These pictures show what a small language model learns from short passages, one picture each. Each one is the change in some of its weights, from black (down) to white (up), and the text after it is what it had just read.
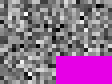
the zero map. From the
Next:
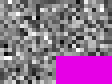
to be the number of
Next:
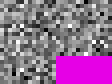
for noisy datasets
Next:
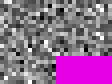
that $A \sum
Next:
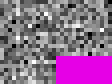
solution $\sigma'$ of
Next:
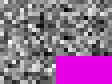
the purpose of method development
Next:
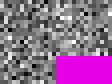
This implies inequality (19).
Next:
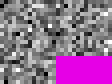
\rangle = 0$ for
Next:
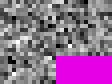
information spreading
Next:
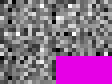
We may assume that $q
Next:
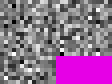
has a weight function with
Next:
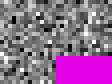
shape derivative as described in
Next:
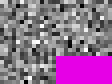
no counterpart is known in
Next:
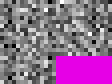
of groups. We consider a
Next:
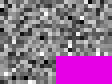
\eqref{ec theta}
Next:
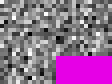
family $\Pi$ for each
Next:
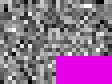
there is no finite branch
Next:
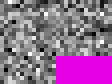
fast solvers for the solution
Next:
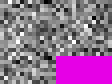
and for the stress field
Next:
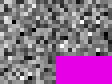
satisfies the infinitesimal covering property.
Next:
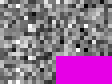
however, the matrices formed
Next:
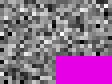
\end{eqnarray*} To
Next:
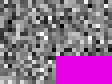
such set $S$ with
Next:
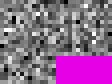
existence statement in the case of
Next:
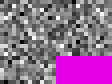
{\hat M}\setminus
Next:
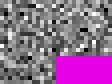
$$ Concerning the compactness
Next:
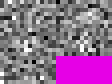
since ${A e^{\tau
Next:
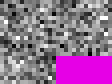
and $\B\subseteq
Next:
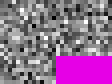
$L$ iterating over
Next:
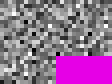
Oxford University Press,
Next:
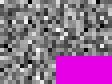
the interpolants
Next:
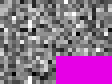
to connections between up- and
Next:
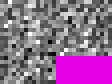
intertwines the projection maps
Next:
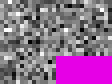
to find the value of
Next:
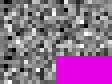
contributions already discussed this problem.
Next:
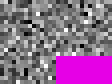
arbitrary, standard limiting arguments
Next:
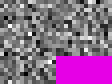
comparison possible, we use different
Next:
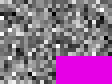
is {\rm simple} if
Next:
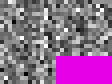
2.8.} Define the
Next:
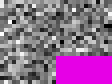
can deliver the optimal
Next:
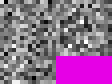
point is ${\cal A}$.
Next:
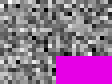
avian influenza
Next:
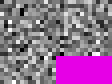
a plane with a distinguished
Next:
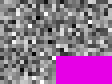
rate at which this variance
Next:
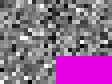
(r)$-generic. Then
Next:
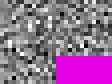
delay or the energy
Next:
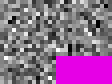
following class of covariant derivatives
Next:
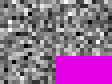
observable in the symmetric group
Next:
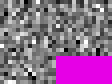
if $E$ is the
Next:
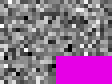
contrary. Then, there exists
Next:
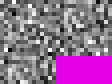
a new analogue of the Cauchy
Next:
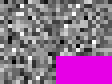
we will not describe the center
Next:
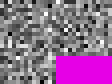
j \leq p}
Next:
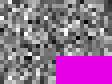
denote the basis of the vector
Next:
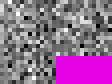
and consist of network conditions,
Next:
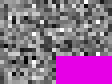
cokernels of the relative
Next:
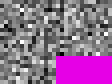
the reconstructions with the
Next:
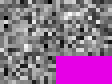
referred to as the multilinear
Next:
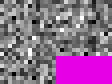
avoid combinatorial explosion of the
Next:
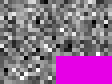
examples of applying the two main
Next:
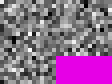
result to the following situation:
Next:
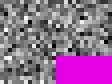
set, namely the probability of
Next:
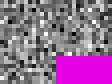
be a line bundle on
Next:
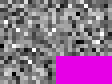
\maketitle {\bf \large
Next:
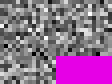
on $M$ by using
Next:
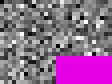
other hand, in order to
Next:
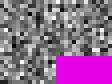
densest lattice packing of
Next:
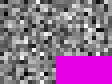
All the numerical results in this
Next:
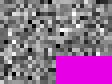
in which the coefficients of
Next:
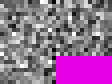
The function $a\mapsto
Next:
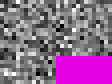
with four grid point per local
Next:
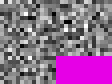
manner similar to that along
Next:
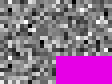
large lower bounds. These are
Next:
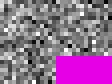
is based on the framework of
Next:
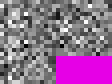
(given by the Hodge
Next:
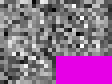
a von Neumann algebra and assume
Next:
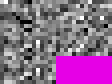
allowing the application of
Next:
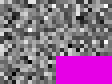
over all possible dilations and
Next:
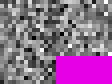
sur $L$ et
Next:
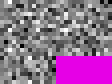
only on the basis of the
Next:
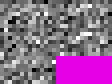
following integral constraint holds:
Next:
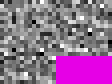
regime, Dinaburg
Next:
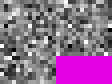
hyperbolic polynomials if and only if
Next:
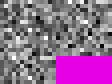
by showing that certain linear
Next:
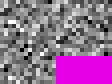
is not considered in the
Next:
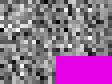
are slightly more general than
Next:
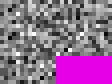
solution should be located at
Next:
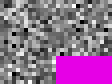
right bits as in the
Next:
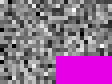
$\tau''$ the subtableau
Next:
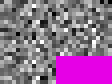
only depends on the dynamics around
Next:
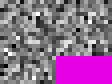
original PDE problem as an equation
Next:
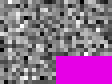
in the solute domain to
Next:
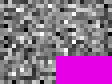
This paper is concerned with
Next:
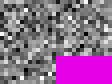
+ \epssls)
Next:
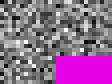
based scaling heuristic.
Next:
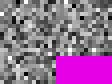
and SVM problems.
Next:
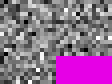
[n]$ with probability
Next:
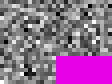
Consider the special case when
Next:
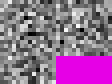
without reference to where in the
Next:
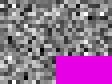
\ldots\,$, and
